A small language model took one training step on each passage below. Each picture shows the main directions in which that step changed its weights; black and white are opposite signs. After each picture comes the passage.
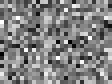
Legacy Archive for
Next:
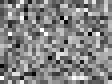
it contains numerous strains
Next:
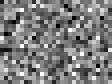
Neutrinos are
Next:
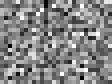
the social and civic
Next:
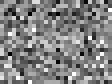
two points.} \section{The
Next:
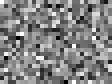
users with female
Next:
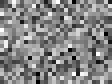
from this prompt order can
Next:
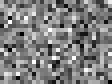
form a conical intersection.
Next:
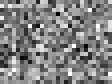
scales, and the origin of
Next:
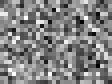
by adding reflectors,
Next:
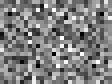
and biodegradable
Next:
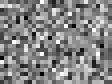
mass of Kerr-AdS
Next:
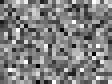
Density and Pair
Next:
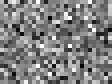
if $t>r$, we
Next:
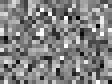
for six frequency channels at
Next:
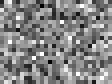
= \frac{\left|
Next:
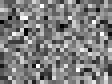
2-Wasserstein distance
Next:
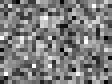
2$ in the $\theta$
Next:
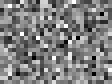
gravitational waves based on
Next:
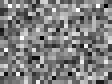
three images are created for each
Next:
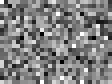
belong to MHW.
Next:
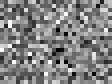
proof, we will not then
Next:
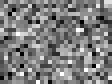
I am very grateful for
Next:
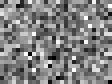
function. In particular, we have
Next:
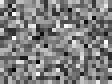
Dans le typage de
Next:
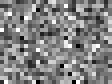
cell, nutrient
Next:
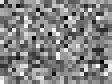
between the three traffic
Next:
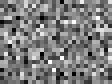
Development Officer
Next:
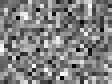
rich spatiotemporal
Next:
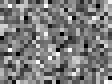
behaviour, typical of
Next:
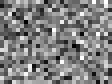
coefficients of the s -terms
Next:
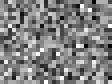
has broad sense of application and
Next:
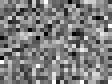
a connection between low-dimensional
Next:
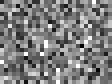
courses they want to
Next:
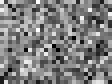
wastes and therefore their health
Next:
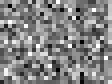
not be stationary, the
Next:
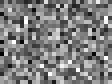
We first note that an approximation argument
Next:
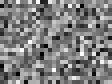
self-trapping. This represents
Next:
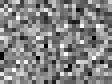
in several aspects.
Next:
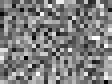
to define the expansion of the
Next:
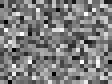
adopting a distributed and
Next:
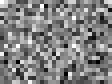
in NSCLC patients after
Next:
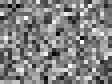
individual cost functions, we consider the
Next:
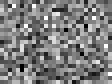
will give \begin{equation}
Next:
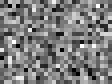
correspondence between the local principle and
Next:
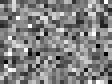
and journals depend on
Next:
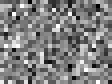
equilibrium state. The classical
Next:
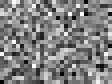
from thermal equilibrium in the
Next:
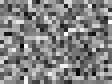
under the mistaken
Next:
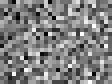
and drug discovery settings.
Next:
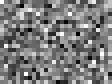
the Basque country.
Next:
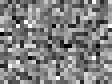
computations. In Section 3,
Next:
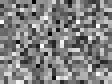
is the makespan or the
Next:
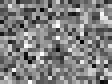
Shimizu and
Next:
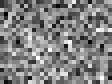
intermix the valley
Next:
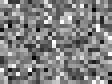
being no involvement and 8
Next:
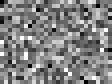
techniques to simulate the
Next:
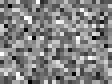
depth of the potential depends on the
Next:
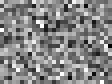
For ease of notation, we
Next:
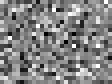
McDiarmid} Let
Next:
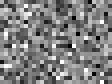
core contributions of this work
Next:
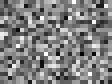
- Y$ the residual,
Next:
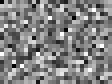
integer, and let $\epsilon$
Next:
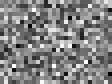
model, for a detailed
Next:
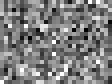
one expects that the corresponding
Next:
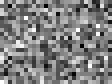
learning in the Hierarchical
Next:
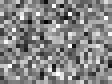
the ordering temperature, the
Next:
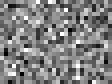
2010, had performed thin
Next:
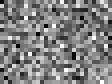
whether $q$ divides
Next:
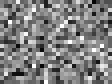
moderating role in the
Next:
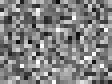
enables us to argue that
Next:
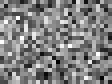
MO basis. Similar
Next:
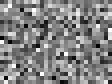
\] Given a stable map
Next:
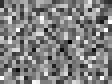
proceed for the further orders
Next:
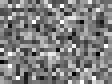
difficult in this density regime,
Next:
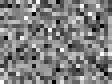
single qubits in A and
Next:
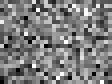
public on the significance of
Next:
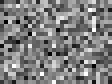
scale, providing a robust
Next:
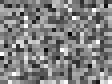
been achieved in the literature to
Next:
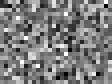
form gravitationally bound
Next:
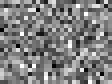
localized excess emission near the
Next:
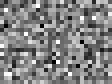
tends to zero. The
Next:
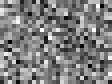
shift-invariant as
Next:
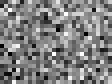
in multi-functional systems.
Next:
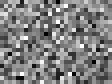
of the large-scale magnetic field
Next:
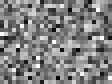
The background in this measurement is
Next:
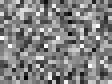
the inequality from Claim 1
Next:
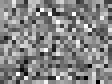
for education is determined not only by
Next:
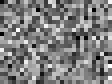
methods have been developed which permit
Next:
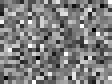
record identifier,
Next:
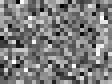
inevitably resists
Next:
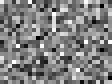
obtains against $j$
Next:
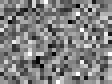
a prediction method called the
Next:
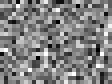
anisotropy in diffusion
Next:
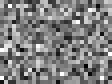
equivalence, given by the language of
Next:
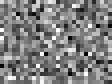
usually drop the adjective
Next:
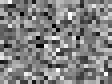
\begin{figure} \centering
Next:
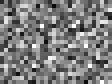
is the model rank.
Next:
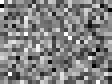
organic solvents. The
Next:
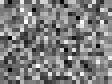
sets $f: X\to
